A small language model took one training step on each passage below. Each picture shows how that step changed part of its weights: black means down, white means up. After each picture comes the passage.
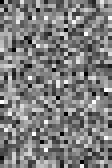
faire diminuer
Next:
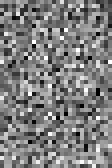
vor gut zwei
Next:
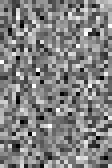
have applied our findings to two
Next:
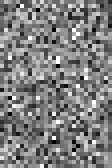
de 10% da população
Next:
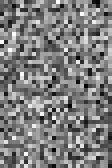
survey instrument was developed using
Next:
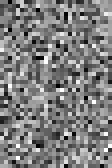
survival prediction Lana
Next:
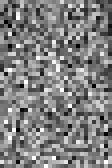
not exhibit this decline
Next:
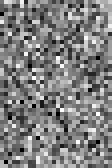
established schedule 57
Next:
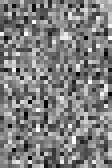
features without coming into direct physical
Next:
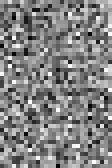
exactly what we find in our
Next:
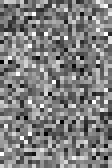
connection \begin{equation}
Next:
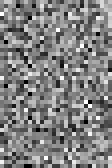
\eeqnn The following
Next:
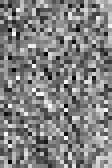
with the methylation,
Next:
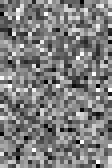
to enhanced viscosities
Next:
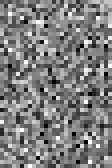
{\partial \Gamma (x,
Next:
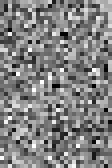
que há décadas
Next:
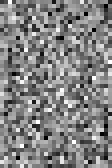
K~band over only a
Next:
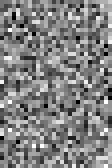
take the values $\Delta h =
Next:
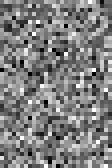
zero temperature geometries
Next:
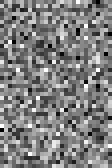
filesystem trick); same
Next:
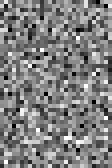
metrics can measure the
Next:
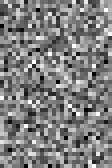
recommendation domains.
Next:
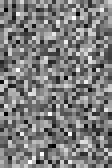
humana en lo que a los
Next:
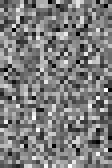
and important topics which make us
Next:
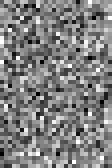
3$d$ electrons,
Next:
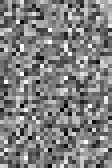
design and construction of experimental
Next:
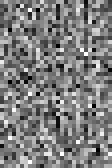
de desarrollar la
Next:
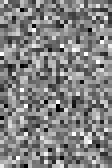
memristor model used in
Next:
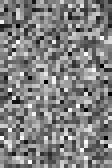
all interact directly, the
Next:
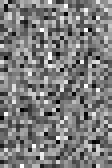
+\left[ \ln
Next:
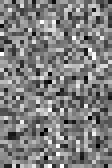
den Unterschied:
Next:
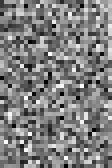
locations. Moreover, the
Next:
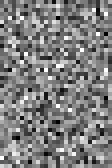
hausse de plus de
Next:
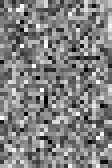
of Σ and s' .
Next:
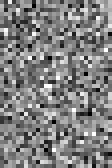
where $\sup(Z)$
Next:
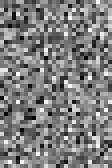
many customers and often
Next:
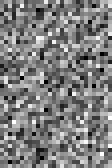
learning management system, or on other
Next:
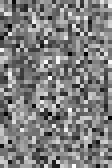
As we shall see, if
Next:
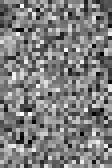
deployment workflows,
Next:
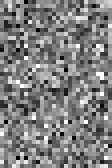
the background of this solution, one
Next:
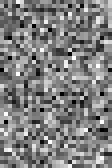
she got to the word
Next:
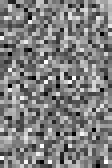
a mediator between CI
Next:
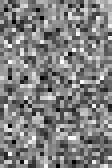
into the minds of the
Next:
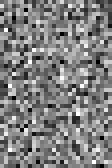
most process discovery algorithms
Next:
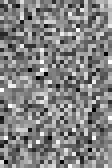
tula, nagawa
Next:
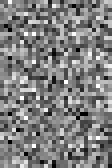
energy density for different values of
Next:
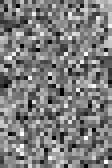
that linear and non-linear
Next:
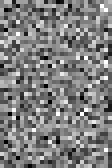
[Ahmadi et
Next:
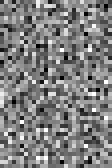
Sim, Fraser,
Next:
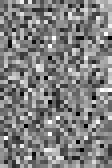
turbulence at gas volume
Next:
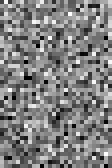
rapidly implemented or
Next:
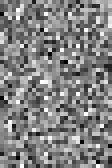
to have tough structures due
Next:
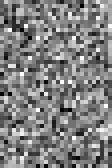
described. The availability of
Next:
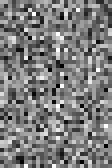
calças jeans e
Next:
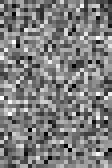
earn more insights into
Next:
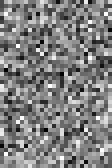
\verb"val s :
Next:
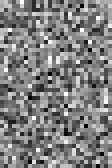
order. Hence we choose
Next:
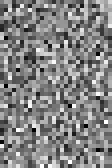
inovadoras, o que
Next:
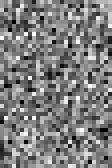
when the parameters $\alpha$ and
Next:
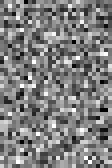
the settings in the
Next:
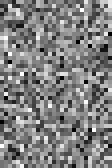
an MTM, if an
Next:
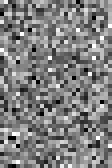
diagnosed through serology
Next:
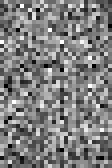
de développement du
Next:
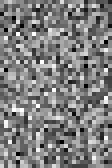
remaining important alignment
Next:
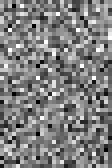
в проекты,
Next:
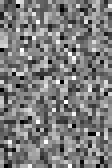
bo‘lib borar
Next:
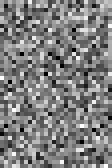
infrastructures, our final
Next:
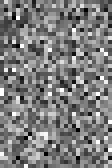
only outlier appears to
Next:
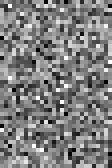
(Organization World
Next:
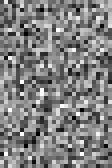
process can be significantly accelerated
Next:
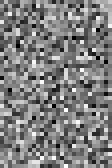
measurements were performed in liquid by
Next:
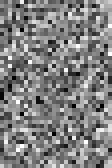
use of our method applied to the
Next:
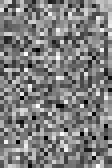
we became aware of are
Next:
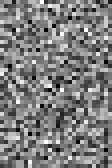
Among those significant gene
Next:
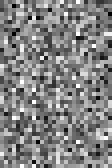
concatenation is
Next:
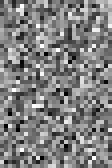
of earth, from the lower
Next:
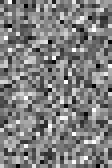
The role of assessment in the
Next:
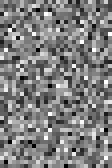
amalda Boysun
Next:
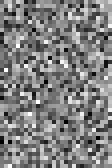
the fiber to the
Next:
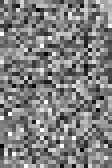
data. In between, there
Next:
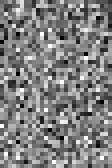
or more photons of lower energy
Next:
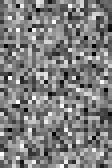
switching threshold,
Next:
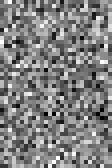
number in BLG is
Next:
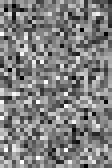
что результатом
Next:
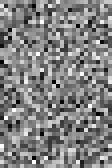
\title{Spatial distribution
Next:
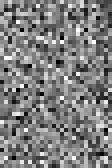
жінки мали в
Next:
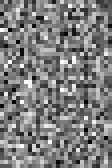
beats the next best
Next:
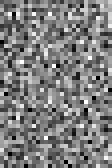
make this ad-hoc knowledge
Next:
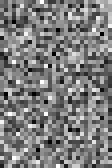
through a double exchange
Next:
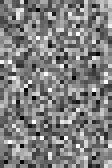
high energies, coupled with
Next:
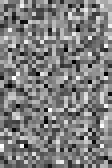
transition energy is within a few
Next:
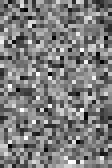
distribute BLR
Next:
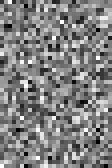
The sample group used in the study
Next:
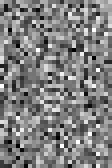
ducerea lui la
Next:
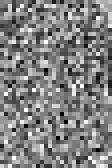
in the toroidal
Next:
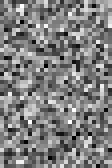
of momentum is expressed by the
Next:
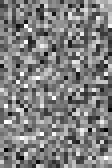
between the individual and its environment.
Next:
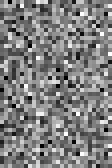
a segunda versão da
